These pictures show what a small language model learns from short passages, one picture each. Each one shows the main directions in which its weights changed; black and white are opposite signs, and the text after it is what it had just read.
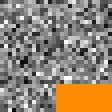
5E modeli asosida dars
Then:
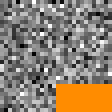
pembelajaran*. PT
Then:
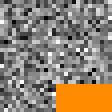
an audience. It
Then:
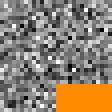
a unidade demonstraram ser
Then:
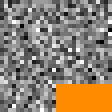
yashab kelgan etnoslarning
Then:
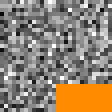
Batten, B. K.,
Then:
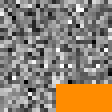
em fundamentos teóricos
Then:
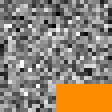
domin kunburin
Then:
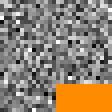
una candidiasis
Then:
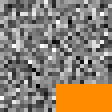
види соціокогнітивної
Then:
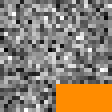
can play a significant
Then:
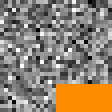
factor clave, que
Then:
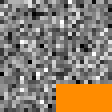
Верховної Ради
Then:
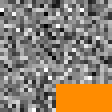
elektron axborot
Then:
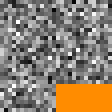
ravishda chiqarilishi
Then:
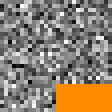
e da propriedade
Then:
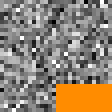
виявило наявність
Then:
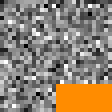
Altdorf, Dr.
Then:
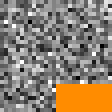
Results. Of all
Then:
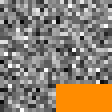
farqlash mumkin.
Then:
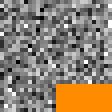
смерті від раку
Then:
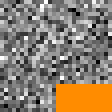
criada pela supressão
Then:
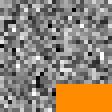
İşlem Hacmine
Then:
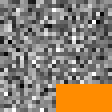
waard is, draagt
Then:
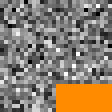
Validitas Tabel
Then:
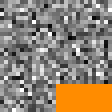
відносин між
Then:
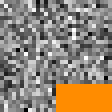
1. Objectifs
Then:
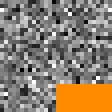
strane, kada je
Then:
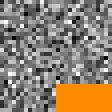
ng pinto para sa
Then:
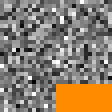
vazifasi - barkamol
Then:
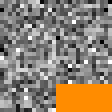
Tabela 2 – Setor
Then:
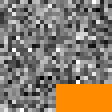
kartu yang berbeda dari
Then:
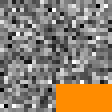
Helvacı, M.
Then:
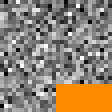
so'ng quyidagi
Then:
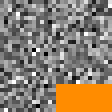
высокий выход
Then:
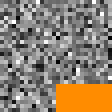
будет охота
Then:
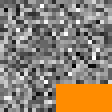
produksi konten audio
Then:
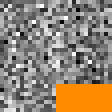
temelini oluşturur.
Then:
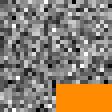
estereotipias em
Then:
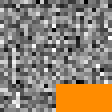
над их переводом.
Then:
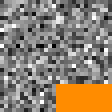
ундовчи машқ
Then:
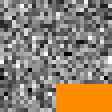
um die Umsetzung von
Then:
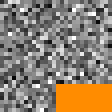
que la actividad física
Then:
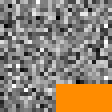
ko'plab muammoli
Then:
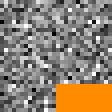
necha guruhga bo'lib
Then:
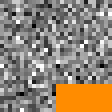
to as shows. It is
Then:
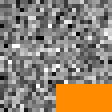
с помощью
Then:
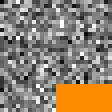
sobre la importancia de la
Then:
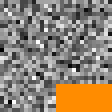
todo un cuartel de
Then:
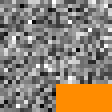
et respectueux de son
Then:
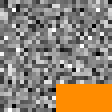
vafotidan keyin
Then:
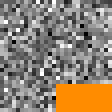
tejoychi texnologiyalar va
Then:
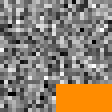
oido ni visto de
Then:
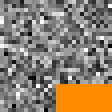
ma‘naviy asoslarga
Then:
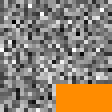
jika dibandingkan dengan
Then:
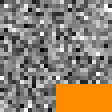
particularmente, Sua
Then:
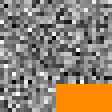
харажатларни ўз
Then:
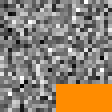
ошириш бўйича
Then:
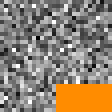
дужника, правна
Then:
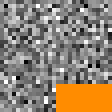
torno al concepto de
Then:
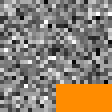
Повышение значимости
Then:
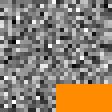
primeiro termo é usado
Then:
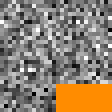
Entwicklung zu
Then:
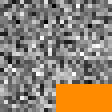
озима пшениця –
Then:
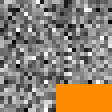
rivojlanishi oqibatida
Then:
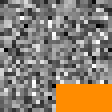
La negoziazione dei
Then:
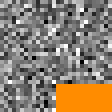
de çoğu zaman
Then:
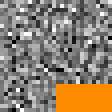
использование, а
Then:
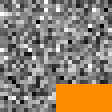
Sólido quadro
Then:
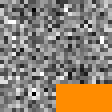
(2023). Aproximaciones
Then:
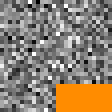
berbeda dengan kondisi ini
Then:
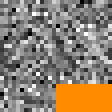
organlarining namunali
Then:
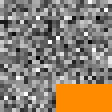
Coordenador do Curso
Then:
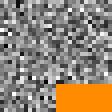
superior pode contribuir para
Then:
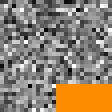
que las organizaciones cumplan
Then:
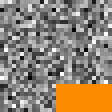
bisa berlangsung dalam
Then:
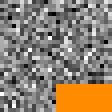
fisik, hatta
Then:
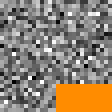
OF STAGE
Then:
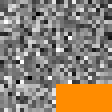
diagnóstico do
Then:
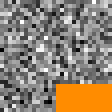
devido aparentemente a um
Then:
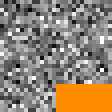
elektron shaklda
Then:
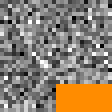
Ладена, но
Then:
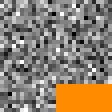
схильністю до
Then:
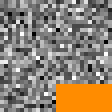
indicadores de recursos
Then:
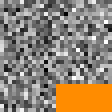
zamondagi ulug'
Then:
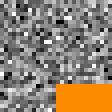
Dentro de los tratamientos
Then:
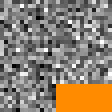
может быть весьма
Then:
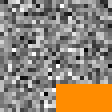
dos dados que se referem ao
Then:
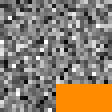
жамиятда аёлнинг
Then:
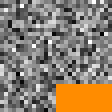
нозологий, которые
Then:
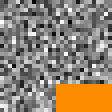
Bu kichik va o'rta
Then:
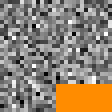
va boshqalarni qisman
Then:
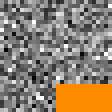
ma’noga ega
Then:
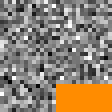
bu ro'yxatga Abu
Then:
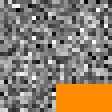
на тему монети.
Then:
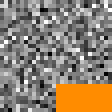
va chuqur tadqiq
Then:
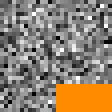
а також системою
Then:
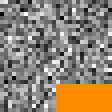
uma ou mais empresas, sem
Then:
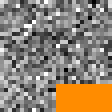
examinat această
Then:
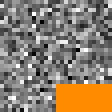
descritas no inciso
